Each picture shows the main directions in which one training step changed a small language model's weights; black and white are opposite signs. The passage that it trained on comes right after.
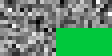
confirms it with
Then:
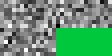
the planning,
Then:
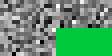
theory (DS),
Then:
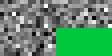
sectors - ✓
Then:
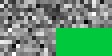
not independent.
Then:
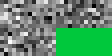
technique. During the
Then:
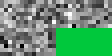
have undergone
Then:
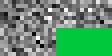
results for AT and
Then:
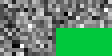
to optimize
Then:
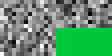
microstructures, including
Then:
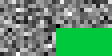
use as communication
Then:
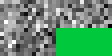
of experience,
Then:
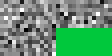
by proactively
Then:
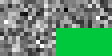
of established rules for
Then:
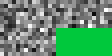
to filter it
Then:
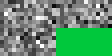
new technologies for supporting
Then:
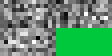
the proposed method.
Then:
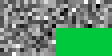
planned office
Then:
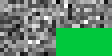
target figure under the
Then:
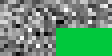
yields of institutions
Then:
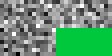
12 months.
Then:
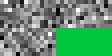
Svenning and
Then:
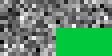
and learning activities are
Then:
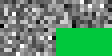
applying various emerging digital
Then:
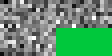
Conclusion The present
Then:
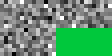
pushed out
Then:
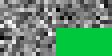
in albino
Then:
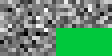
education. Dry
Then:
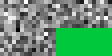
is high, which
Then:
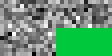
the protagonist
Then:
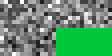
that there was
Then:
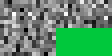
putting them in
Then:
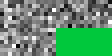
EPAS EN
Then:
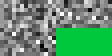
the Target
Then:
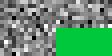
respondents with serum
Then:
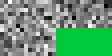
as the primary set
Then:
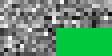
due to the pressure
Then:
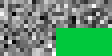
buffer tablets of
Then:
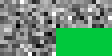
9 mm develop on
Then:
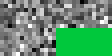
to veterinary
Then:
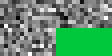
study is aimed to
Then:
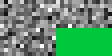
"Data Mining
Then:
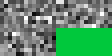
form of electric
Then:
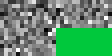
velocity, sound speed
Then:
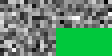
Larger areas
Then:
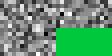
their growing relevance,
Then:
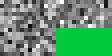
on the responses of
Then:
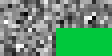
of 6th International
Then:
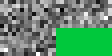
globalization period,
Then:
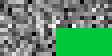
glance, there
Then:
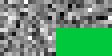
is said to be
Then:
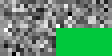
the information in
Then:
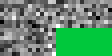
\leq \theta
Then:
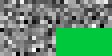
encoder that is
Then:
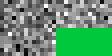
countries. Therefore,
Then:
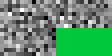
signal to face the
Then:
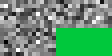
placement will yield
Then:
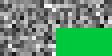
were taken on
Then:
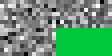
INTRODUCTION RESULTS, presented
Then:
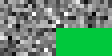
dried and
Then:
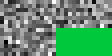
retrospective study
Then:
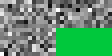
takes place in group
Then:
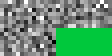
creates a more
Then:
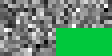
to a reaction mixture
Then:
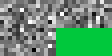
Note that, depending
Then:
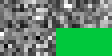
the glass slide
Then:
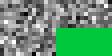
of Sciences,
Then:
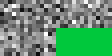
demand and SCs
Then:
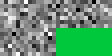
is not a sufficient
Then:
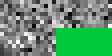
2)$. Mean Mean
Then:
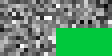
algorithm's capability to
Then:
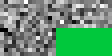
is the performance.
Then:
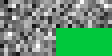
EDM W ×
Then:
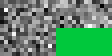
developed countries. There
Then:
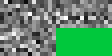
surface was bonded
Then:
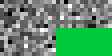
are consumed as food
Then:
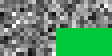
serving as vehicles
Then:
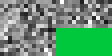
for differentiation and
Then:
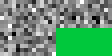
seasons and even
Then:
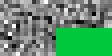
layer utilizes the
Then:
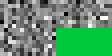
my proposed model
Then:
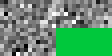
The configurations
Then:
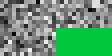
observed. In
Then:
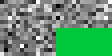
we represent the comparison
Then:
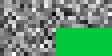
These MPA concepts
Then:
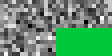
to study the
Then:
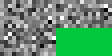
Statistical analyses were
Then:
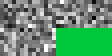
to the results from
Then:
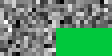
confirmed as of
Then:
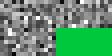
modelled in
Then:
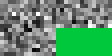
according to many
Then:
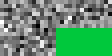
NOVA de
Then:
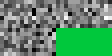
leuconic acid
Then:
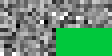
respectively. The duration
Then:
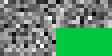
based on evolutionary
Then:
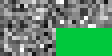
the model of the
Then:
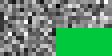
past social formation and
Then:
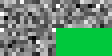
am more likely to
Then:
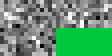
workplace layout
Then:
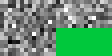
Obesity and
